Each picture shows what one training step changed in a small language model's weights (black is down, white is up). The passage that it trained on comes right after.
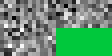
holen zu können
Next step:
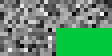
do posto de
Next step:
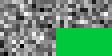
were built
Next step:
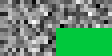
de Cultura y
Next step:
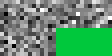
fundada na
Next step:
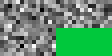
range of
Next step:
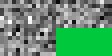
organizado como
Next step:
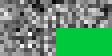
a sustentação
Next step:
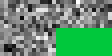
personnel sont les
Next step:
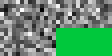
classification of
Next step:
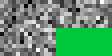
um denominador
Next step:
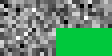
muhim metodologik
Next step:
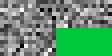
non smette
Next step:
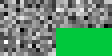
xizmatlari bilan
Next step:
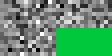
darajasiga va
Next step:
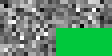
работы по
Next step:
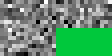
al cuidado
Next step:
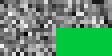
açısından en
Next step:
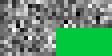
Y en esa
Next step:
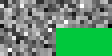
atravessa diversas
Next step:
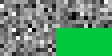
va pedagoglarining
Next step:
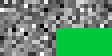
individului se
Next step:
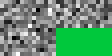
transferida da
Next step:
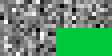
з син-
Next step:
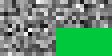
1 ay sonra
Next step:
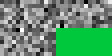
esses tipos
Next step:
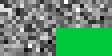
identificação de
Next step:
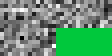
terme ». On
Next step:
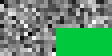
çok azında
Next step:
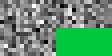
даврлар учун
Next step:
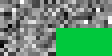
under conditions of
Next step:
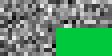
Durante a
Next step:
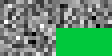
У праці
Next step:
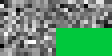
nazariyasida modal
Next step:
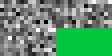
Kress G.
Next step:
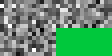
não há espaço para
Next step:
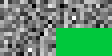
далее в
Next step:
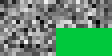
Verwendung von
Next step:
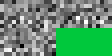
dönemde bir
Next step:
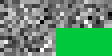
capaz de
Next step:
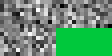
бир китоб
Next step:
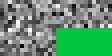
va statistik
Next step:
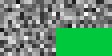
Faculté des
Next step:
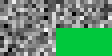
manutenção das
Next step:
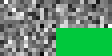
ma'no kasb
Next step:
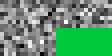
de palabras
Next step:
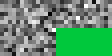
de aplicare al
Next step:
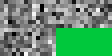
atam özü
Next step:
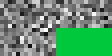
cuenta d'esti
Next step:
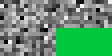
within the
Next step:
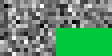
яких автор
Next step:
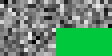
los distintos
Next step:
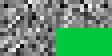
32 лет был
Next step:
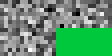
e posterior a
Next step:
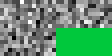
no dia
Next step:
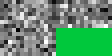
/ O'rta
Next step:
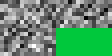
des polymères
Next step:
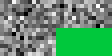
душу населения
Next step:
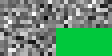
между собой в
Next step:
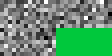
chegarão ao
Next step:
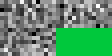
день в
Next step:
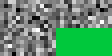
на развитие и
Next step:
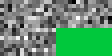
Ben Spot
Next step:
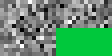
бы производить
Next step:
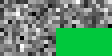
Alati R,
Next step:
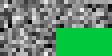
bu dertleri
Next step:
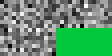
ham mavjud,
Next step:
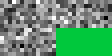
esa xususiy
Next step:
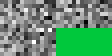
secundario fue
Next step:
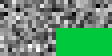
imkonini beradi.
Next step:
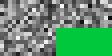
cursos e de
